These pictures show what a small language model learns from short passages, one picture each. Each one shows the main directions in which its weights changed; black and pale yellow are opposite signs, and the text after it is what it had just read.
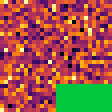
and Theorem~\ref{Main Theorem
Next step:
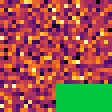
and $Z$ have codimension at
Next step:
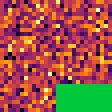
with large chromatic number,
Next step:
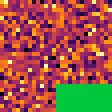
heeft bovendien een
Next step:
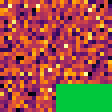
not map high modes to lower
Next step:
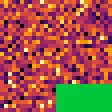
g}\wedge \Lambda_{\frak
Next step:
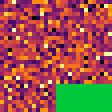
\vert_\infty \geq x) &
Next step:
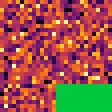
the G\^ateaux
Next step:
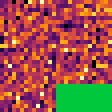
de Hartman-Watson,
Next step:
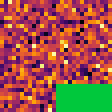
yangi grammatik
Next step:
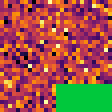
Otal's definition but not in
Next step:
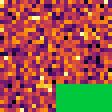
sobre todo de aquellos
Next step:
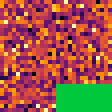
and more modular forms) are
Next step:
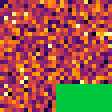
set of homotopy classes of
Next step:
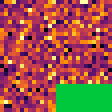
MAPE; KPI;
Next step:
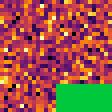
se puede explicar
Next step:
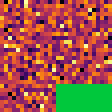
Правая часть
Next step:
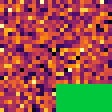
Oral Hemangioma
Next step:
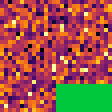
ba)$, which is independent of
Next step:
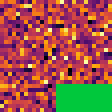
l)$ where $G$ is a
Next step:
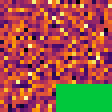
such that $(A,\theta_a)
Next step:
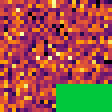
is one of its features.
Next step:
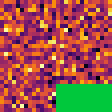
bu sohada izlanish
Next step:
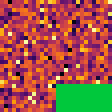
by (\ref{gtilde}) and
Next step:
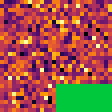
and $\delta=2$. In this
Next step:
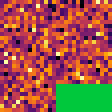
case is proved.\par Now consider
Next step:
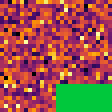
. $$ Since $\nu$ has
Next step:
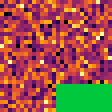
sohilida Yormish deb
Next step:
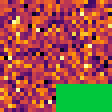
no seu cotidiano,
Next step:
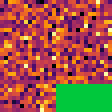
la descripción verbal que los
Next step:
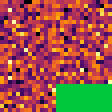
sistematizarlas y
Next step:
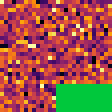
\begin{enumerate} \item An
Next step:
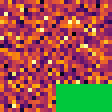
las siguientes:
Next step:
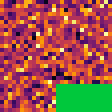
\kappa : r_{\alpha}(x)
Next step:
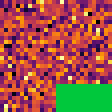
at all the zeros in the
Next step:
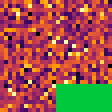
mulheres ocupam
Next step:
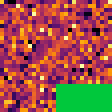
$\Gamma$. Now it is
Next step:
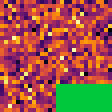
alohida individ
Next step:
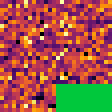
s$. \end{Prop}
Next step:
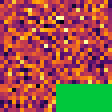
\cite{tinv} that,
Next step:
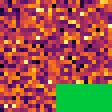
juga menyoal
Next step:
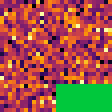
Fulvo kislotalar
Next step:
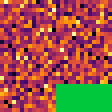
fact, all the $K$-finite
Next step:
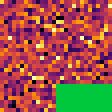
\cite[Theorem 10.1]
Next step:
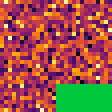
– chiziq chizish
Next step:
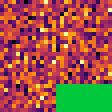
\oplus \bfz \oplus
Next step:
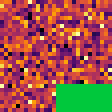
is finite, then Lemma 3 gives the
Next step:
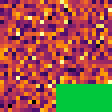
This is again indicative
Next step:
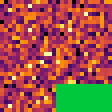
an interval, which can be
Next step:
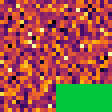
$K_{\Q}$ are simple
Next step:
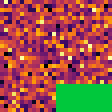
it admits a faithful
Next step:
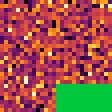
worden ingehouden
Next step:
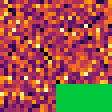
spaces in a natural way.
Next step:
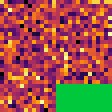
analysis and autoassociative
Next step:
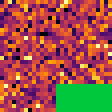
Subcouples and quotient
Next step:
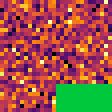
pela cultura
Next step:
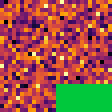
automedicações seriam
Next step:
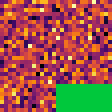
\delta_{n}$. \smallskip
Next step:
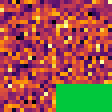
of order $n'\geq
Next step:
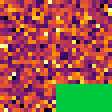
negative frequencies
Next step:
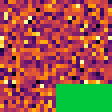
bordel, vozes
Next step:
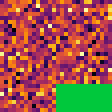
solver uses the enrichment
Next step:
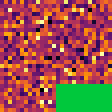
«лучшие» или
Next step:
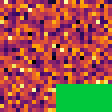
function of $M$. Then for any
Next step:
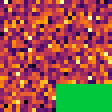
удерживает от
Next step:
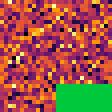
xususan, ko'p
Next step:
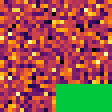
há a necessidade de
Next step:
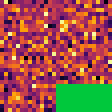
a stable $4\times4$
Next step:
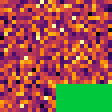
nesse contexto de
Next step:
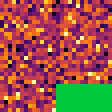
B, \label{atm1}
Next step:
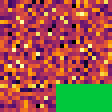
$N$ and modulo small
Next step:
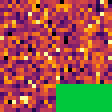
ходимлари барча
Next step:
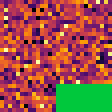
darslikda ilk
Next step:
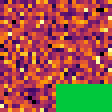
hold if $X$ has
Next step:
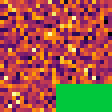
может быть как
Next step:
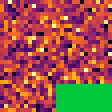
boshqaruv usullarini
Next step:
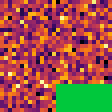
werden keine
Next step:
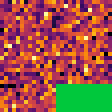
بس خود ہی
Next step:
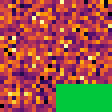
keng ishlatib
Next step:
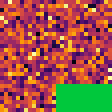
generator of this ideal.
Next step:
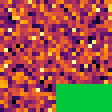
simplify the derivation
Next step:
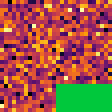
shows that the coefficients
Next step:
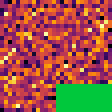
habitan en El
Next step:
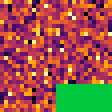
is what we wanted.
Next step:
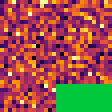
\Sigma$ is open and
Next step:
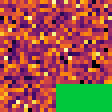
method of attacking training
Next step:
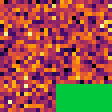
Călea cea mai
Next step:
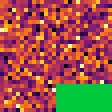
provides the left hand
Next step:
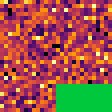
\lesssim B$ and
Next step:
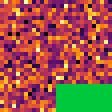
pessoas serão mais
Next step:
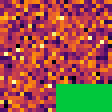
importante situarse
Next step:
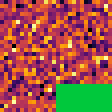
Define a vector field $b$
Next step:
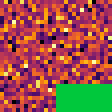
решению задач.
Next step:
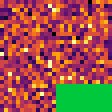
the reciprocal of the product of
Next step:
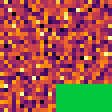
на предложената
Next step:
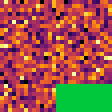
Laplace's method gives
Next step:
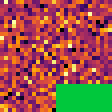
endeavour impossible.
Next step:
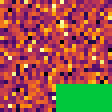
non-CIS countries.
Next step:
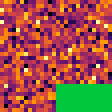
de graduandos. Tais
